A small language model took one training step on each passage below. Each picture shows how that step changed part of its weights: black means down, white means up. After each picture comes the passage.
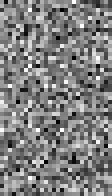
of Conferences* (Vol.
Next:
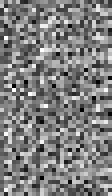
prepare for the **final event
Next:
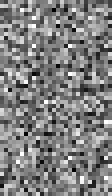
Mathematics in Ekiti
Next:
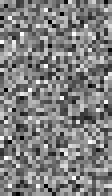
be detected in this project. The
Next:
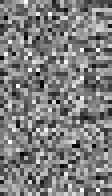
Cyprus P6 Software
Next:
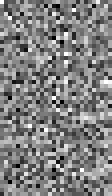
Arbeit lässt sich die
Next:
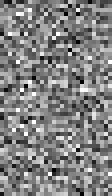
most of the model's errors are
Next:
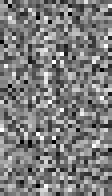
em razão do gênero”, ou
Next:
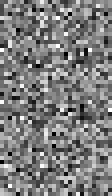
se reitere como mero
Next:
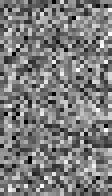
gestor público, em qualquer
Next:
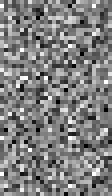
un signal qui doit alerter le
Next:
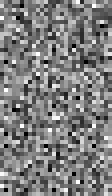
study, two varieties of
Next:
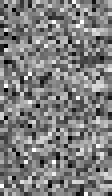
- Prepare 6–8 short
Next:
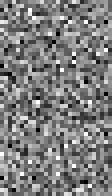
cette proportion l'an passé.
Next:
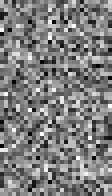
en Ecuador. Palabra
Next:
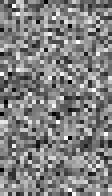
events within a culture, though they are not
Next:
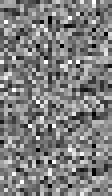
study placed Oxt in the
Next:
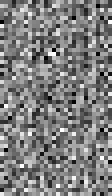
qo'shimchalar badiiy
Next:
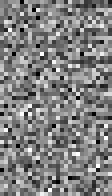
across different ethnic groups, they all
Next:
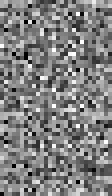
presenting within 4.5 hours of
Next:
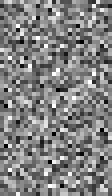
an external network, it will require either a
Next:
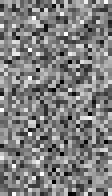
shield and also protects the material by
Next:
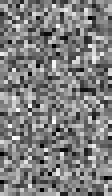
also in heart troubles.
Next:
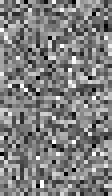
otro reflejo directo del sonidos
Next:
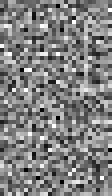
Teilbereichen des
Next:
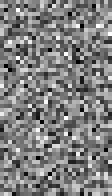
memproduksi teks dengan
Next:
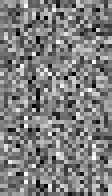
estructurada, que es aquella
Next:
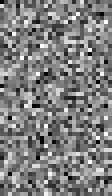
Neotropical. No entanto,
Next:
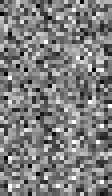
и поручительств,
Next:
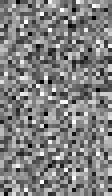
nomidagi jamoat salomatligi
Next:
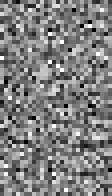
guanine phosphoribosyl
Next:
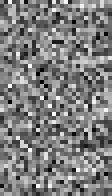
en el centro de la sala y
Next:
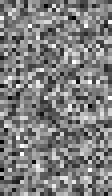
Digital Preservation Coalition. Finally,
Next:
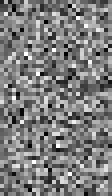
Risk Factors for Recurrent Shoulder
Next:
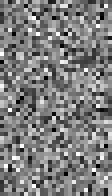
complex Other Actinobacteria
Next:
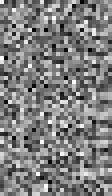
Com essas medidas atingimos
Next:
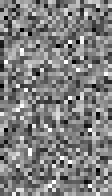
is a 190 amino acid protein
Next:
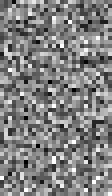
la humedad y luego se
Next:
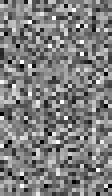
leak. Some people may come to interviews
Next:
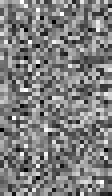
Strengthen community and Indigenous land
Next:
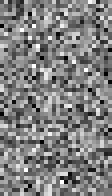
together effectively. From this perspective, cultural participation
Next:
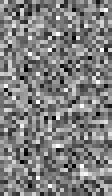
implementation of the correctional and developmental
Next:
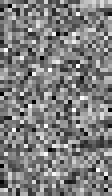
48).** The behavior of the government as
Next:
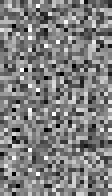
huquqi, sud
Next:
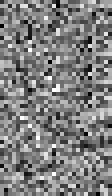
2017). However, excessive or
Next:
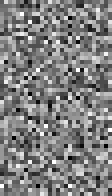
and no more than 3 years of
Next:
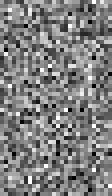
р. Днепр, на
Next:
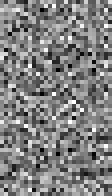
boshlanib, rasm
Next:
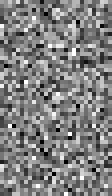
Польщі на чолі
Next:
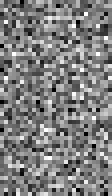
poate induce aceste
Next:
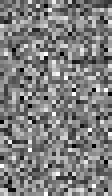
ristabilire l'ordine
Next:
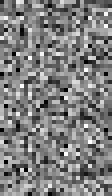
similar. Technically, the
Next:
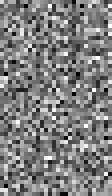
ir Europos lygmens
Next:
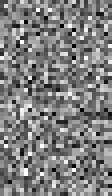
SDLC. Different factors may
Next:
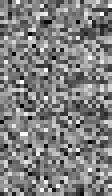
of morphology and type of
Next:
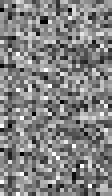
тараққиётининг ўзи
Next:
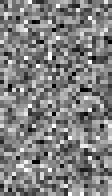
cycle takes into account the leftover
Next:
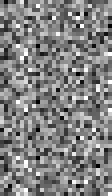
iatrogenic oedema from
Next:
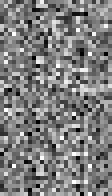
dass alle Verlustglieder
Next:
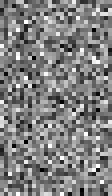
progressiva organização das suas ações em
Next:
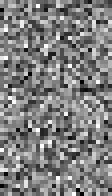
technologies and the latest economic management tools.
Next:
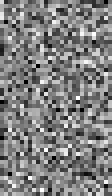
to combine the 5a moving average
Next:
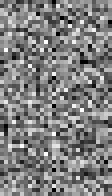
as a result of the movement of money and
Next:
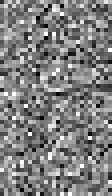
compactness and separation, as
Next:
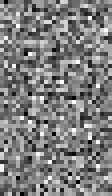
of commissioners and management in dealing
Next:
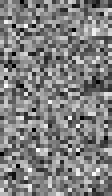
of ZnO thin films
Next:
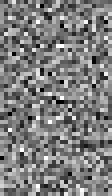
du recrutement agile.
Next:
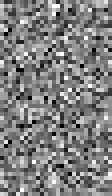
market-available suitable inverter models
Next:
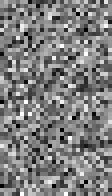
han sido adjudicados en la
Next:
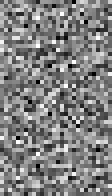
with Structured-Tree
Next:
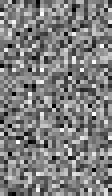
yozuvlari orqali tushuntirish;
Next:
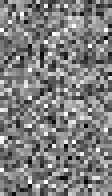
Ondo State. Sample Size and
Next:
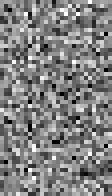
the most critical point for achieving success.
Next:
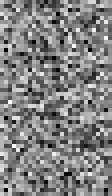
level, reason for use, problem
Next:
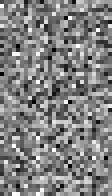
Each work package is highlighted in
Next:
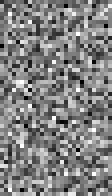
film incubated with substrate solution
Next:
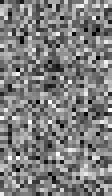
Tashkent, Amir Temur
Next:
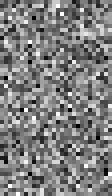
They point towards a potential for addressing
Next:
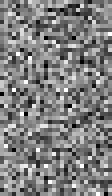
itself, which forms the mythical image
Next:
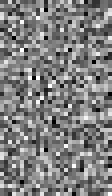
Shahardagi musulmon
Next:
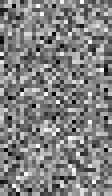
vietos žmonių
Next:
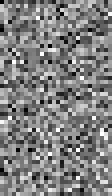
data supporting the findings of this study are
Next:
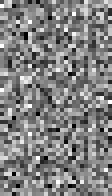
chiqarmoqda. Bugungi
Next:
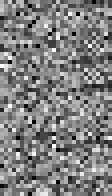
per 100,000 person-years with
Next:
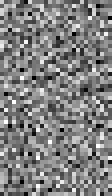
чого відбуваються
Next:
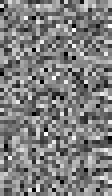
Tahun 2005 menyatakan bahwa
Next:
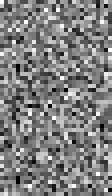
distinctively delimited patella and
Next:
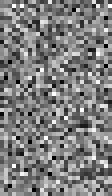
weakness; the author did not conduct
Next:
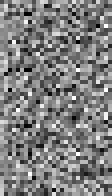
it is limited to single-face images and
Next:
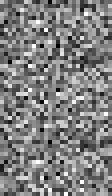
to find this type of information”) Additional
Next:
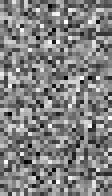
homebound cats, by
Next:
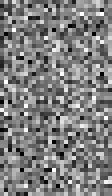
sobre um mesmo acontecimento,
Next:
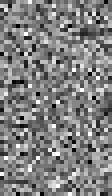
молниями, в различных
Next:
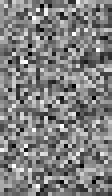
sus propias propuestas. Es
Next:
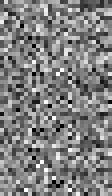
/ Страна DEU AUS
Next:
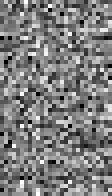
Blue Climate Initiative The
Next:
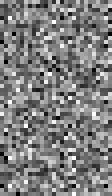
gestão, e assim observar a
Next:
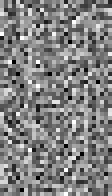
taraqqiyotini ham yangi
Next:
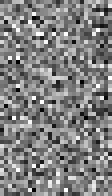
ammonium sulphate, white
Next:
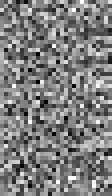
Hannan, P. J.
